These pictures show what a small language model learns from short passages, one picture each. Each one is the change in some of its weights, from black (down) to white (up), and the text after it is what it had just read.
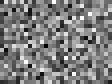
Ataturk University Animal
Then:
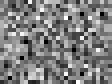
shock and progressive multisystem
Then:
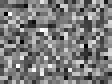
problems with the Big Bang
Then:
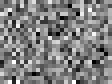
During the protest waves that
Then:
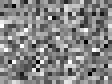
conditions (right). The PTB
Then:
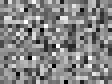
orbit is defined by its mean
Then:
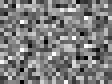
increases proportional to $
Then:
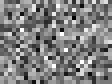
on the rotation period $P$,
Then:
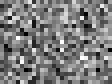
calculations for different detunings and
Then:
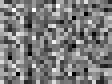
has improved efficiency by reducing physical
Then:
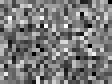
water soluble toxic
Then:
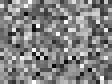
magnetization measurements yield
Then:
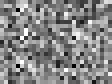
indicate the positions of all
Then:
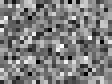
at the end of the paper.
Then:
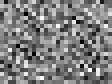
stars have magnetic fields in the range of
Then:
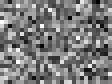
we present the band structures for the
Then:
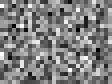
transformation. After the initial
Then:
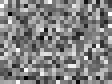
is the mode maximizing the
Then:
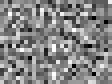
Although a comprehensive
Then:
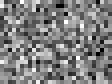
rotation $z(r)$ around
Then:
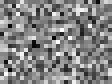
are in turn substituted into equation
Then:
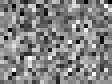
continuum that is larger than
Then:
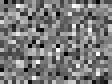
of this paper is to present the results
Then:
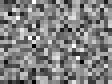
contrary, at first sight it
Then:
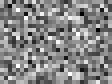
volume of He~II cooling
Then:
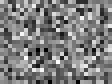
both $n$ and the trap
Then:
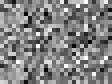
contains images for all five bands.
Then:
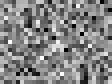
regarding privacy and
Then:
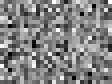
7.2 split or even
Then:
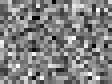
were mostly published in
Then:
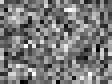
descending order:
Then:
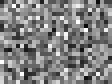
isotropic active particles).
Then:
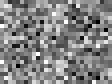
couplings between the metric fluctuations and the
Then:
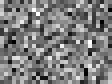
relief and improved function in
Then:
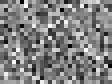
Vol.5 Special
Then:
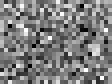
are many possible ways to patch
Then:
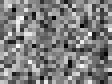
reduces, obey the
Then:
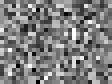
before extension) it would also
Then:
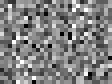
cases that were previously not
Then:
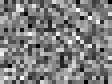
to the walls, we add
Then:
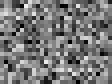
{Moessner}\ and\
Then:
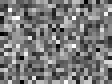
&y\leq -d
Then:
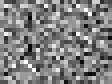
support and trust criteria. The
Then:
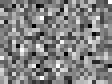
20th century into a major
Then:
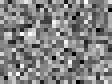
round two-sphere, or
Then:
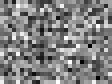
also equation (2) are applicable
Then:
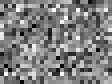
vertical subcutaneous
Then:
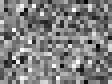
and metaphor to the
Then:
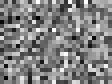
new levels of sophistication with
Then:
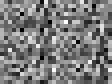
the rapid evolution of technology. This
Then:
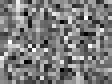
was conformed through Powder
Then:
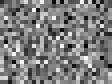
Various sciences, including
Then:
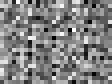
designed, implemented, and evaluated
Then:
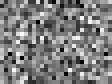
are becoming more and more important
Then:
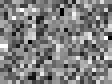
you look at the
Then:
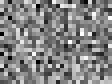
2 highlights the association of
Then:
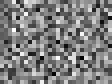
in the 5th and 6th
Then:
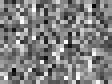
of the established path by 37
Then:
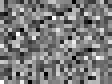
mass equal to the Earth's
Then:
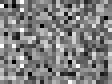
because its pre-training
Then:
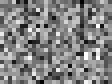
\mu_d \right) }
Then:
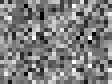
of the fact that energy loss phenomenology
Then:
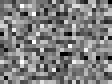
curvature, $K$, is
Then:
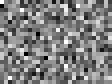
result Lasting impressions
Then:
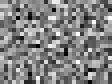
social challenges, including multiple sustainability challenges
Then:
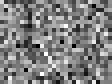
task needs to be automated with deep
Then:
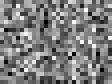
on the ‘overheating’
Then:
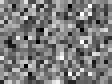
measure the persistent heat current by the
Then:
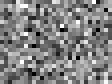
were allocated. Each time
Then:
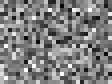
CO ice deposited at
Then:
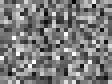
on the ratio of the pion production
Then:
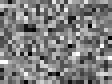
17]. Then magnetic field is calculated as
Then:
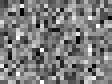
2a and 2b, **Figure
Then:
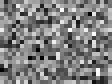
of the spin Hamiltonian is the axially
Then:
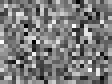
They also depend on the less certain properties
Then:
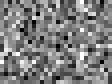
Wick contractions which contribute
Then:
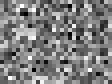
and temperature and found that richness
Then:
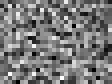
one and while a case for a
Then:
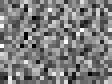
*strongly disagree*
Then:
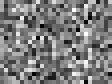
it, a fact which was
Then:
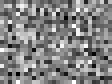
are the second most common complication
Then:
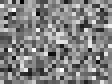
final manuscript.
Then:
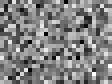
similar issues. 2. Theoretical
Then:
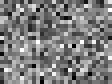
to someone responsible in the
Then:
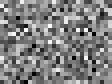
flavor D8 branes, the
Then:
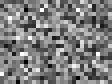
way we were able to see its
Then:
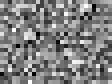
is a rapid pressure increase corresponding to
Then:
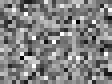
through droplets and close
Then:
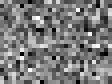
the layer-exchanging
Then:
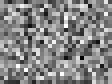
gap can neither be understood
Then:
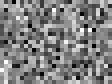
rates. Our World in Data
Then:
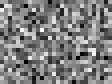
All kind of business, education
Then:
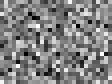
Within the scaling picture, the
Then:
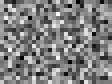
control period, but it requires state information
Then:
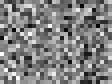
professionals, as part of their
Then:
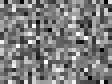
Thali, and S.
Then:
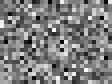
University, Bangkok,
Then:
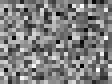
data are then available to the
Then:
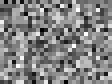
belonging, together with positive
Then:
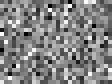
Time As an outcome of effective
